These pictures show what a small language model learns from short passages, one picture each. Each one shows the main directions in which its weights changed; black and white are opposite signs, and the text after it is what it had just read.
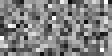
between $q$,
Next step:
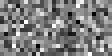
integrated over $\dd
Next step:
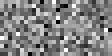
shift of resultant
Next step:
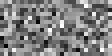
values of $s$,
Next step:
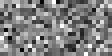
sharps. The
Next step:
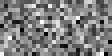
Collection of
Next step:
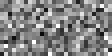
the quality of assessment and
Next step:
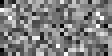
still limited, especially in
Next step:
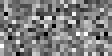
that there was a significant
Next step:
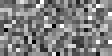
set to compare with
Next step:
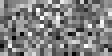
a field is quantum or
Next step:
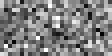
software's can be used
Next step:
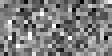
exclusively in
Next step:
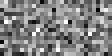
spectral elements, 432
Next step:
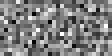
in wages in a
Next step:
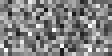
the UCs.
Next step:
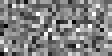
to the mercy
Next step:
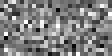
well images from two different
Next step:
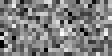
of $\rho$ is
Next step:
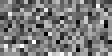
the development and implementation of
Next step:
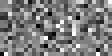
the Assessment
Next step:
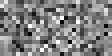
matrix. The first step
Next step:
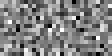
atomic hydrogen
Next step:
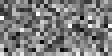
datapath id
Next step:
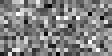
instance, by Smith
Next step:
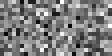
security cooperation
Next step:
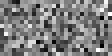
any two vertices u
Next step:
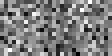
employed for the real
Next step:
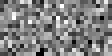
pest infestation
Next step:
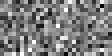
the contribution from reflection
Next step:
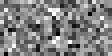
variables remain constant,
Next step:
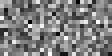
leads to an increase in
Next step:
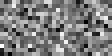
of association No
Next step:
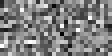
believe that he
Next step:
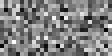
will verify that the
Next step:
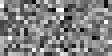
works consistently.
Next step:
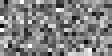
rather strict.
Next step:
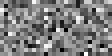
[27] defined three
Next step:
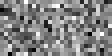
smaller in water than in
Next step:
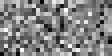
sharing certain common
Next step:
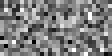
will analyze and contrast
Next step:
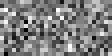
done when necessary.
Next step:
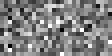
oscillation to reach
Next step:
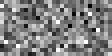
is that it offers
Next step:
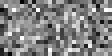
P} \in
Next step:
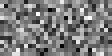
area of body where
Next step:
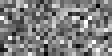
landscapes in
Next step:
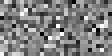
of the spider
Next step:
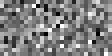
ground state and average
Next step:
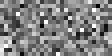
a double
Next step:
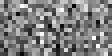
aids in the
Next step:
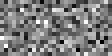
all cases. This difference
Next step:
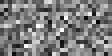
p. 5. Data
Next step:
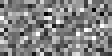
receives a
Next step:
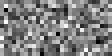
different for indoor
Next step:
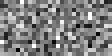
techniques we can improve efficiency
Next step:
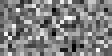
cases within this time range
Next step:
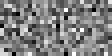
+ \frac{i
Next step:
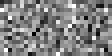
available online as
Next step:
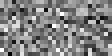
be known so that they
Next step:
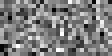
groups with a offline
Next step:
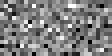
well as those of sources
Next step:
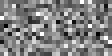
for discovery of
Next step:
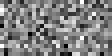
hospitals is
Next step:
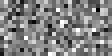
details, we refer to
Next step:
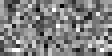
\times N}
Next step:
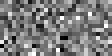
the intensity and phase
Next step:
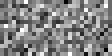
to translate these findings
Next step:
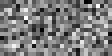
are used to form a
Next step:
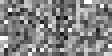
such a scenario.
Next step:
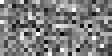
enriches their general
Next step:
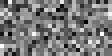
which integrates adaptive
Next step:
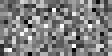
constraints for a model with
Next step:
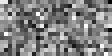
about their choir
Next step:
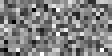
production industry is estimated
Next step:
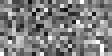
the white noise as
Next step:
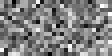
pressure fields respectively,
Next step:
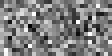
study --through a
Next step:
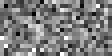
stage. The Short
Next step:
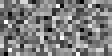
pharmacies with
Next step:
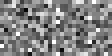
of a unitary operator
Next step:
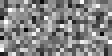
to open doors for
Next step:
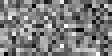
said to be
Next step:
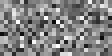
gluon mass
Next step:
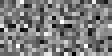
between the probability distributions generated
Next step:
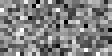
top 10 nations with
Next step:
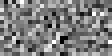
agent failed to
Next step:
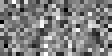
do not take into the
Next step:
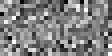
results indicates that the model
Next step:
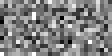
measured, and those with
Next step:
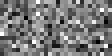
adj3 women's
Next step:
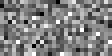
fulcrum to
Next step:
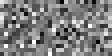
also in creative and
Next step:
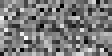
restrictions on
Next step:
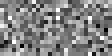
World Journal
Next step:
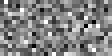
show that the family
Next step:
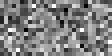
backgrounds are giving
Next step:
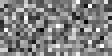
angle between the unit
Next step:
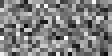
Stock price
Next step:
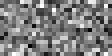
system of evolution equations,
